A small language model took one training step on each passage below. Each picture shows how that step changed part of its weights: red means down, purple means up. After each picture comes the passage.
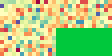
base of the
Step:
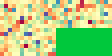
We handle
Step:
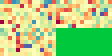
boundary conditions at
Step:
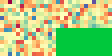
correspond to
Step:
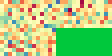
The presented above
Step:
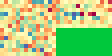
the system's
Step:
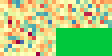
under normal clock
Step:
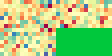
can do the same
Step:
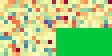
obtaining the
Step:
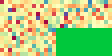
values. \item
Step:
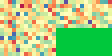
time ago
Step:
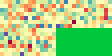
that the proposed
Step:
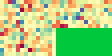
measurements of
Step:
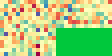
process have been measured
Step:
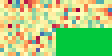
predicted by
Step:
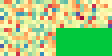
between the features
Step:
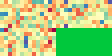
the universe
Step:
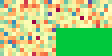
We assume that
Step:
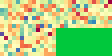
that is required
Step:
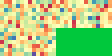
from the second
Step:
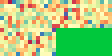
constructed by
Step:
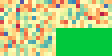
along $c$
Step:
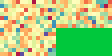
is mounted
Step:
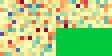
expectation of
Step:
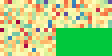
states $\Gamma$
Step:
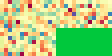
dynamics. The
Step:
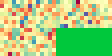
relax to a
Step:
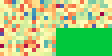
similar way
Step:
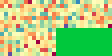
in item
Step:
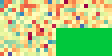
To generalize
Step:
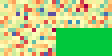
On the other
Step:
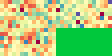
standard liquid
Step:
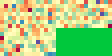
CM in
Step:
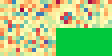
lowest energy
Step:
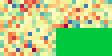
limits on the
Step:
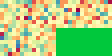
In the right
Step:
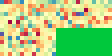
how many
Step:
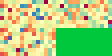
his stay
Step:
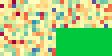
this equation, and
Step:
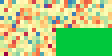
framework is
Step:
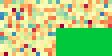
our conclusion
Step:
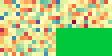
was to combine
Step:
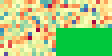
is a measure of
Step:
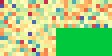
that inclusion
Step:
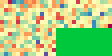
scheme can
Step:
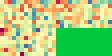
similar behavior to
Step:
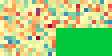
freely forming
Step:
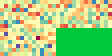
and A.
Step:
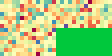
present a plot
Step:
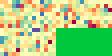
presents the
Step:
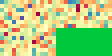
confined in
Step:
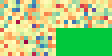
\hline 1&
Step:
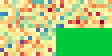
the fate of
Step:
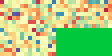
the left or
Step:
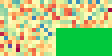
of the required
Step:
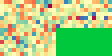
would show an
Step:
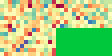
setup for
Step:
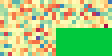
of success
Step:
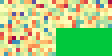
slit observations
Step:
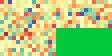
Our ML
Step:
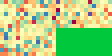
we adopt
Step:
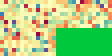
reveal that
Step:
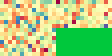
thank Qu
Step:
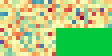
the data on the
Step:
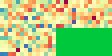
that the weak
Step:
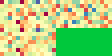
\ \hat
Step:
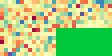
shift the
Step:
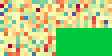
solve the
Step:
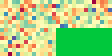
one of the three
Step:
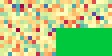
work. This result
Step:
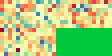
order to have a
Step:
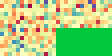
analysis, in which
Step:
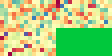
of mesons
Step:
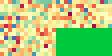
used stellar
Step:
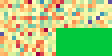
in the low temperature
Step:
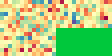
the space of
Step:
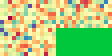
maps to
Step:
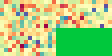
Figure also shows the
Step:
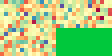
we consider four
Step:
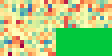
significant bit,
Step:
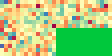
also reveals
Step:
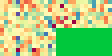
integrating with
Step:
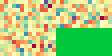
then the lower the
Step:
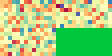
complex dynamics
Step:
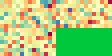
is also a non
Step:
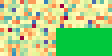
boosted by
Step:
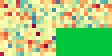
where $\langle
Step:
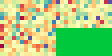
present is that there
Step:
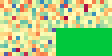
qubit dynamics
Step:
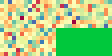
dip nor
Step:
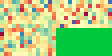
extent of the
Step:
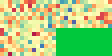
outflow density
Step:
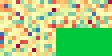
be clearly
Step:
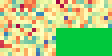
previous scheme
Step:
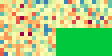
case, we find
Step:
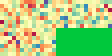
field? The
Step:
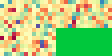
theoretical and
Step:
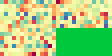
we indeed
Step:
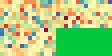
are selected,
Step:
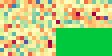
and unit
